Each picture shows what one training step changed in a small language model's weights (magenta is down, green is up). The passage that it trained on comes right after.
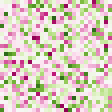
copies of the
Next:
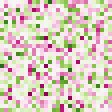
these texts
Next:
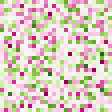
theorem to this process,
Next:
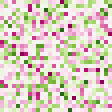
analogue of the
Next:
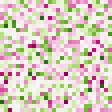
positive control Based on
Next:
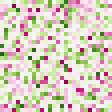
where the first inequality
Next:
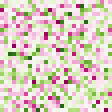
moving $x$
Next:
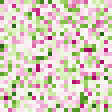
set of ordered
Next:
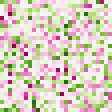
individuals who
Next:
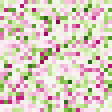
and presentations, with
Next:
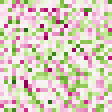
integration tools
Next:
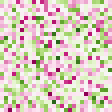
can deduce that
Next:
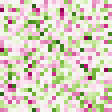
They vary in
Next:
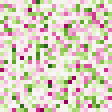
first question that we
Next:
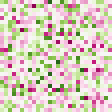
fitness value
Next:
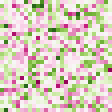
batteries in
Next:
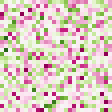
very close to the
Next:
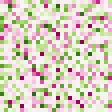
the fresh and
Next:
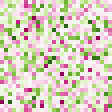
\varphi_0 =
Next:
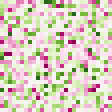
state (but
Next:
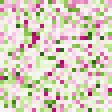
the $log k$
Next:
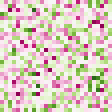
one dilation.
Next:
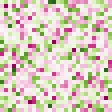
zero is an
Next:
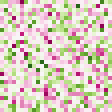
detection approaches
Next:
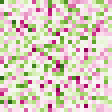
that AGD is
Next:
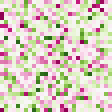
first fabricated
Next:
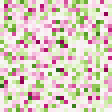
50 meters of
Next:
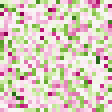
Basic Food
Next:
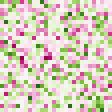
chance of being
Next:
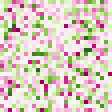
dimensional and the
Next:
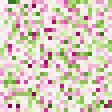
strong focus
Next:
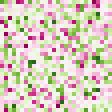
6, panel
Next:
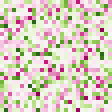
inequality and a
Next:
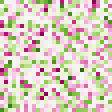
Translated from
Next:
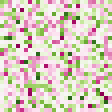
la contribution
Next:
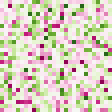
S(t)$. Then
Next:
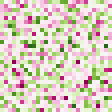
write it in
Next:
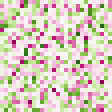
Health workers
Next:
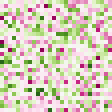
their respective unique
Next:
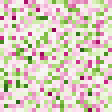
have the same property
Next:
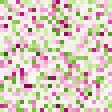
corresponding to the dual
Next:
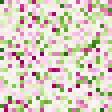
is the main form of
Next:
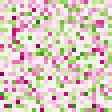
data revealed
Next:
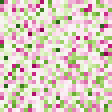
the following two conditions:
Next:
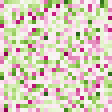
\qquad \qquad
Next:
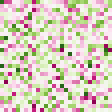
of the i th
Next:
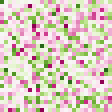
should note that the
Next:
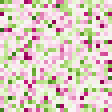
of College
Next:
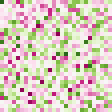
to the greatest
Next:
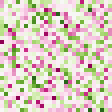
previous work,
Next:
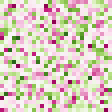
they establish
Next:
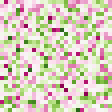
on the basis of analysis
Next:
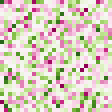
of their course
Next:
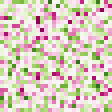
Xing. In particular
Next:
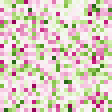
can find another
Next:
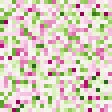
fact this intersection has
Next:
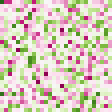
of sheep
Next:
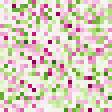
medium and
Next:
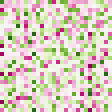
the new sensor
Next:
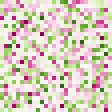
concentrations of
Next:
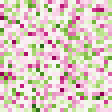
agent based models.
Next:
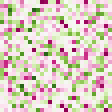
USA and
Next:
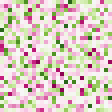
There were 50
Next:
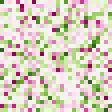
is the basis of the
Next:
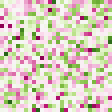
scalar product
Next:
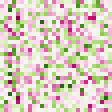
group and group with
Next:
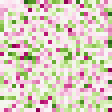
de cycles
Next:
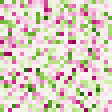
state the result in
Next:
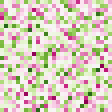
basis of $V$
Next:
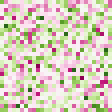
percentage of cases
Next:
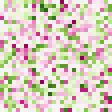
simply does not
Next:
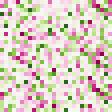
accuracy is a
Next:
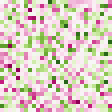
Figure 1: HX
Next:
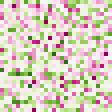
for $q_n
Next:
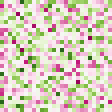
$ E=\mathcal
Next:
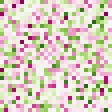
more severe in
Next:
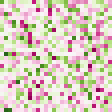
that the coefficients
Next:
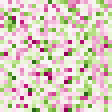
transfer reactions
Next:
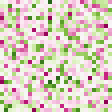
trivially on
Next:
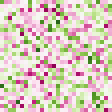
days without
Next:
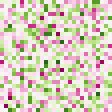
\ \sin
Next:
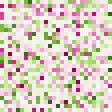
case, it is not
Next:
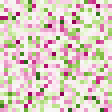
la prop.
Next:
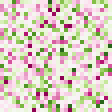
we can find $\beta
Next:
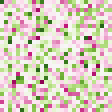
in the work of
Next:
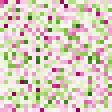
done on the
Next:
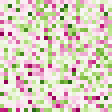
$\alpha$, giving
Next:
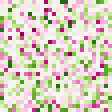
is obtained and its
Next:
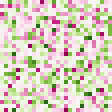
first define a map
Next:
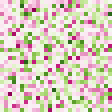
film and the
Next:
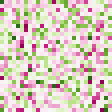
the important area of
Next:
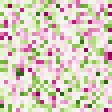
Pt loading
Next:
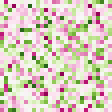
$g$ defined over
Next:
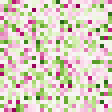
half the
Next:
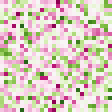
sp. 2 PO
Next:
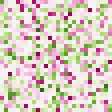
is easy to see
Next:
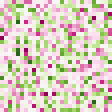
the tool as
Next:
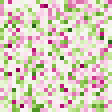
system, with red
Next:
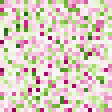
the same way as the
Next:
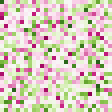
as follows. The system
